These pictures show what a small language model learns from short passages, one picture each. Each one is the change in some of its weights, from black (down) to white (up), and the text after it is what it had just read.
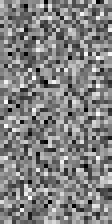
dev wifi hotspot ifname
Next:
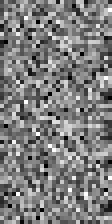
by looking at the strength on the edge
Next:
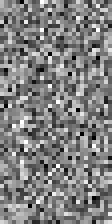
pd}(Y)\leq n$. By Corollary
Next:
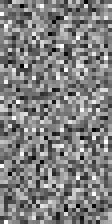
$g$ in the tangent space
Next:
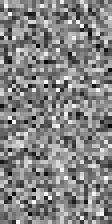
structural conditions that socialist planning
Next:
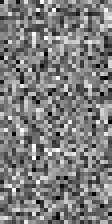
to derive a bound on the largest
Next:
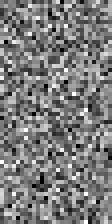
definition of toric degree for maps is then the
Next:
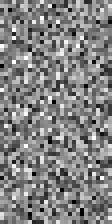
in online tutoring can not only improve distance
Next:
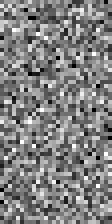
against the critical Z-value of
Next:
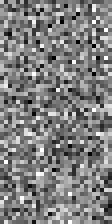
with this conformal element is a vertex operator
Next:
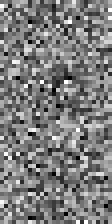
more likely to be either limited or
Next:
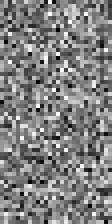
two connected components. A similar construction provides an example
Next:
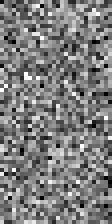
number, but one may still obtain an solution.
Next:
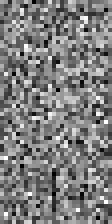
environment, as one of the main relevant elements
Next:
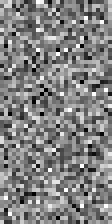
the above specified theoretical algorithm. This
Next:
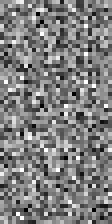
summation terms (over $i$ and
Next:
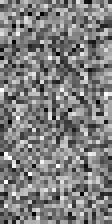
closely related to the user experience, leading
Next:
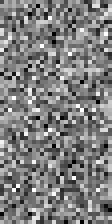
joining these two points (including the case
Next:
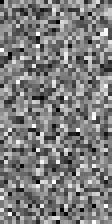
that these (deterministic) extensions
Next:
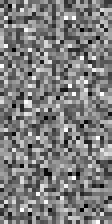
Public Health ISSN:
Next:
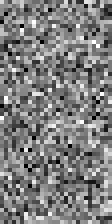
probability bounded away from $0$ all other
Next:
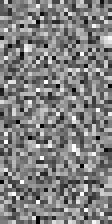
development. The breadth of its support
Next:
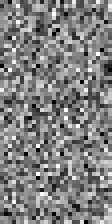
of selfhood. The existence of man is the
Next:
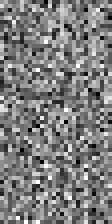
$G_e^-$ the flip
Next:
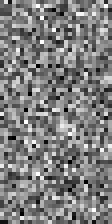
of spectral studies. Recently they have also
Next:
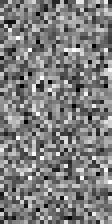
- C4: Granularity -
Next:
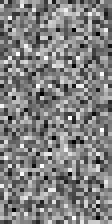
as a cognitive tool that
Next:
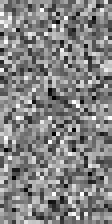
main tasks in this paper is to relax
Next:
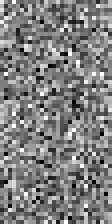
A.~Z. Gaber and
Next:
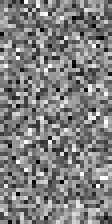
and a fresh lot of 100
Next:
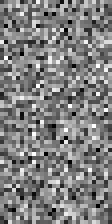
finite elements. However, taking into account the
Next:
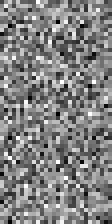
reasonable candidate for the
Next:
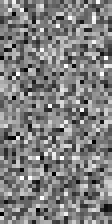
the weighting factors $w_k, k
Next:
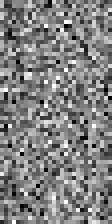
A reflectionist is interested in closely
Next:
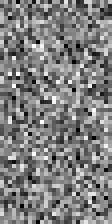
does not include $v_2$ or
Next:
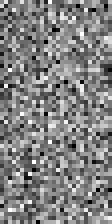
by the identity outside this ball. In
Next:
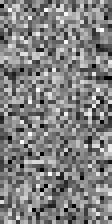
any interest to disclose. Statement
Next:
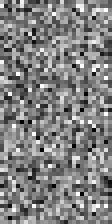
the system has dimension $3$ over
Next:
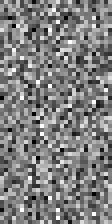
(Normalized by Dividing by the
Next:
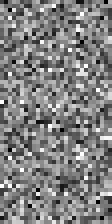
for the Little's MCAR test
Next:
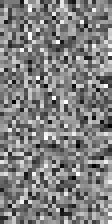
example: Control over the use of
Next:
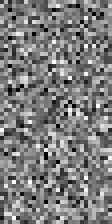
HR internal process reflected on the
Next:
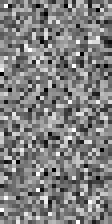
had the model problem of dogs
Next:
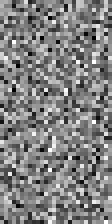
can traverse infinitely many chords while
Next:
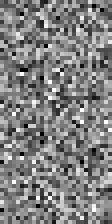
expressible through two functions $\GF$
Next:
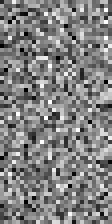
the presence of the term $-x\otimes
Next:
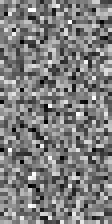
g/cm ³ S, MPa
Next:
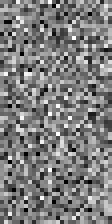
actions of each individual element of a set of
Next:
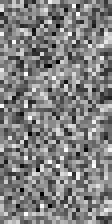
X}$ and ${\mathcal F}$ be Hilbert
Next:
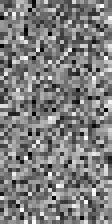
,y^{-\alpha}$ replaced by
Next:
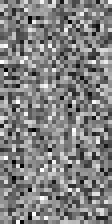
IN SUSPENSIONS
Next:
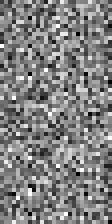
fact that meningioma classification and
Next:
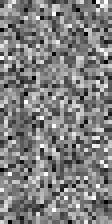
Imperial College
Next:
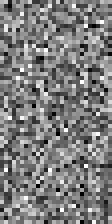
framework is, the more informative it
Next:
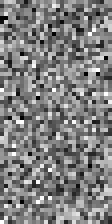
be a tower of number fields, with
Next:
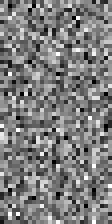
$W_{c}^2$ the subspace of
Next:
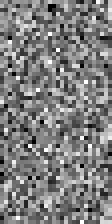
The main objective of the project is to
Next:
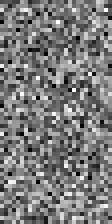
= \widetilde{H}.$$ \no
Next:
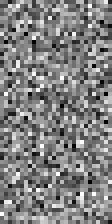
treatment and/or the mutual
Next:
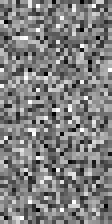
material. The mechanical and thermal properties
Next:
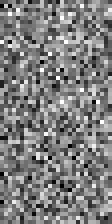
find a Gallai coloring of
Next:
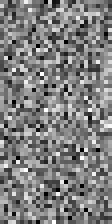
useful in other centers. A larger,
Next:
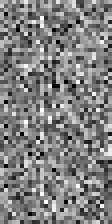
more robust to packet drop out
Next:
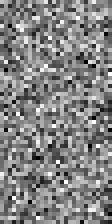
the suitability of automatic methods to
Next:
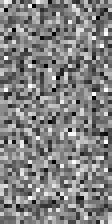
Lio (Computational Statistics
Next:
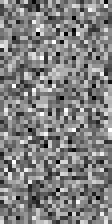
pulled into the two middle
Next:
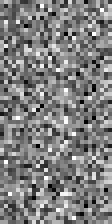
Figure 7(b) illustrates the
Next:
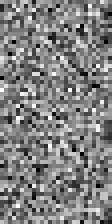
of the customers satisfaction is conclude
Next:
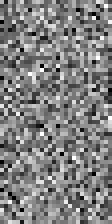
nasal gel were prepared using
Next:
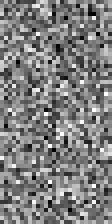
with classical representation theory, we would like to compute
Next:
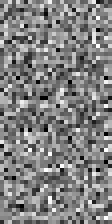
solution combustion synthesis starting
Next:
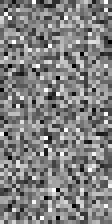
estimate the total content of phenolic
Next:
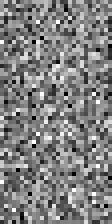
machine learning algorithm will take parameters like
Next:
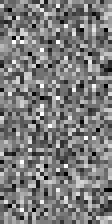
of bounded distortion, the derivative
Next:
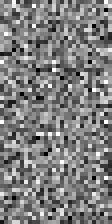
using position-specific scoring matrices similar
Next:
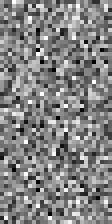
and extracted ions) in
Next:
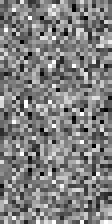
magnitude scaled by the seesaw
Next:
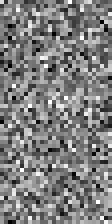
of infection or for clearing up the
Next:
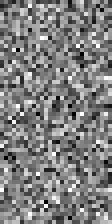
of rural and community banks. We
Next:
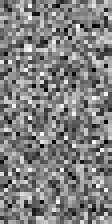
cost- effectiveness, and the
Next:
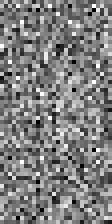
We can make it possible through development and utilization
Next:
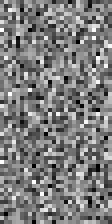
b_n \end{array}; x
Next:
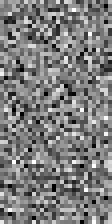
Supplementary data associated with this article
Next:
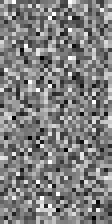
phytochemical functional groups as demonstrated
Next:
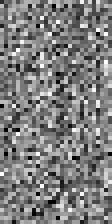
we point out that new ideas are required to
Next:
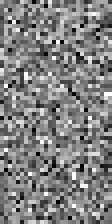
location of the nodes on the curve.
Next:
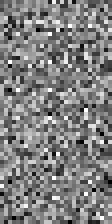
hypothesis was rejected. This evidence
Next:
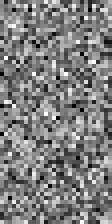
to the real axis are in
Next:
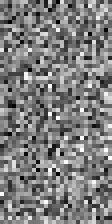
mean and the variance of a set of
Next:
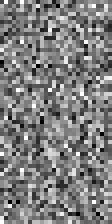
of such a surface was first proven by
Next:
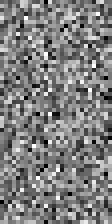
In addition, because of the discounting
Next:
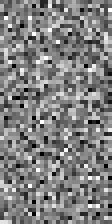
avec $k$ un entier
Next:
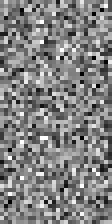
for the preparation aryl ethers
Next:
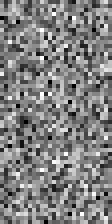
pieces for 1 sqm
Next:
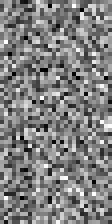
plan their whole breeding season
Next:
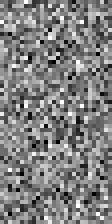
teeth is varied from 10 to
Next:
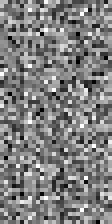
CRISPR base editors,
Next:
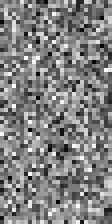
and the Common Cold) nor any
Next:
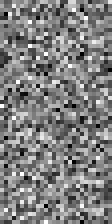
that different cultures have identified similar social observations and
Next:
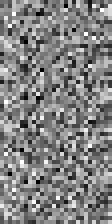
de montrer que si
